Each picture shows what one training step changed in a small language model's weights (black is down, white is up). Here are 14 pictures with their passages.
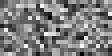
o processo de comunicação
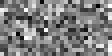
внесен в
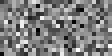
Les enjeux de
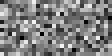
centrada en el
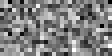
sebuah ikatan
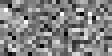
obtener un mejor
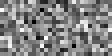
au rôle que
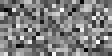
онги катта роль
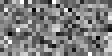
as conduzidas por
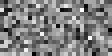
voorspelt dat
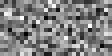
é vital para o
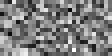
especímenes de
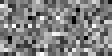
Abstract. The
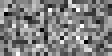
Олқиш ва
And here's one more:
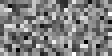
XIX y principios
